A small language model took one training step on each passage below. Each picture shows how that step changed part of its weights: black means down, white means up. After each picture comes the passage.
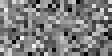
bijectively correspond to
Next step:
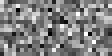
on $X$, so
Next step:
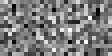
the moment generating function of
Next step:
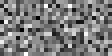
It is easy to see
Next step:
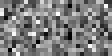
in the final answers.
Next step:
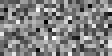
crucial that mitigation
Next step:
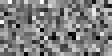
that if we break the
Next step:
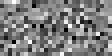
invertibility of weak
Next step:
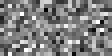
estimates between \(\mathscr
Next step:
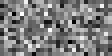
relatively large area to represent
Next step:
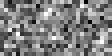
forming a broadband
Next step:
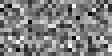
enabling the study
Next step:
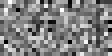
possible actions of
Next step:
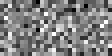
problems, most algorithms designed
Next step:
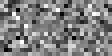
then a much softer
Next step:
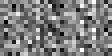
the scale of the
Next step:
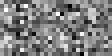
with middle edge
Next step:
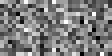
first consider the following nonlinear
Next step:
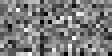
have the following proposition,
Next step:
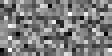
his trust on
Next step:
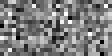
Laguerre and
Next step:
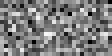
mass of the black
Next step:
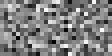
sites (but assuming that
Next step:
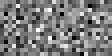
identify whether the edge is
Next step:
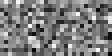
odd, or if
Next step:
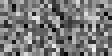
the indices of the
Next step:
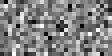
the factorization and
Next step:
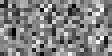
a positive feedback system will
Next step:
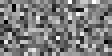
the relative mean squared
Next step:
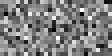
usually described in terms of
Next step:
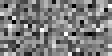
alphabet} After
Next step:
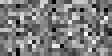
functions of $x
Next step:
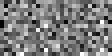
been changed after
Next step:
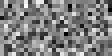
the noise to be
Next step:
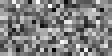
at the Fermi surface
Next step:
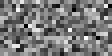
And this value is always
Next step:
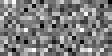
of degree $0$
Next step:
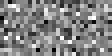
clusters show a clear correlation
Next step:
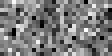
a free symmetric function:
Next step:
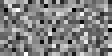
The equations of motion
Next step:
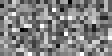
are found to largely
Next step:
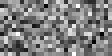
transform. This operation is
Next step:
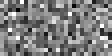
all } t \in
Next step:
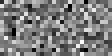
a tank
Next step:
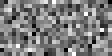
of the point values.
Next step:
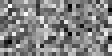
the radiation probability previously defined
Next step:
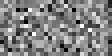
replacing $|\sin x|$
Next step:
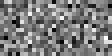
this interaction is of
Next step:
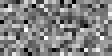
repetition rate servo
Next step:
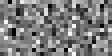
a tropical curve.
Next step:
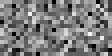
(or the Hessian of
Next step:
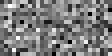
the subalgebra of
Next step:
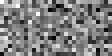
X$; see the proof
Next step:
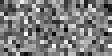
acquainted with
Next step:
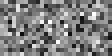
RV measurements, which
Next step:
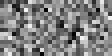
how coherent items
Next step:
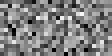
have decayed to a
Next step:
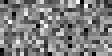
for all $n =
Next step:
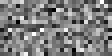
Gaussian random functions, and
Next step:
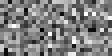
terms does not influence the
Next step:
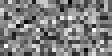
are shown in the picture
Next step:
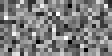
inputs. In these
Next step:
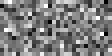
uniform conditionally on the
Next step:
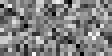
PCS requires making a
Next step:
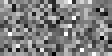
the tight connection between
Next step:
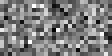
equation, gives \[ Y
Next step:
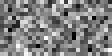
classes of dualizable
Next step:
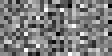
a larger scale (Figure
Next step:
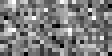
one defines the linear transformation
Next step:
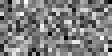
well as to detect beyond
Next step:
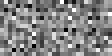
%\newblock Nash
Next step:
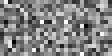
However, it should be
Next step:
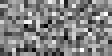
substituting them into
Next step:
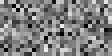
result (Cohen et
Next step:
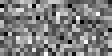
MLE estimate of
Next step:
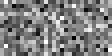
case it will never
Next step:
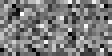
information on this characterization
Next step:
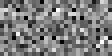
University over the last few
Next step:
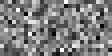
and $v\in
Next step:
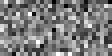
Schematic of the
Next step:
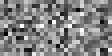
by learning to sample},
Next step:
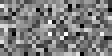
the near infrared
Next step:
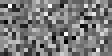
7) the formation energy
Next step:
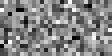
let us prove that
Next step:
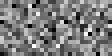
given point $A$
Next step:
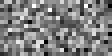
and $k$ and
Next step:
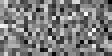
of the nematic
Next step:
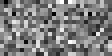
past $\gamma$-ray
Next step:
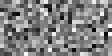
viz. level density
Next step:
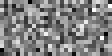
set of sufficient conditions for
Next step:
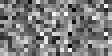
particle species enter
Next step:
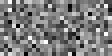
the error variance, we
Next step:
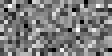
equipped with a Hamiltonian action
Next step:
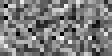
homotopy long exact sequence of
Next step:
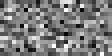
magnetic obliquity
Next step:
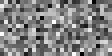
include many more basic
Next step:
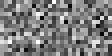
LHC, such
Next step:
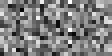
compactness properties for the
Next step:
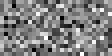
g z /\gamma
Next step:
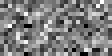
evolution models used end after
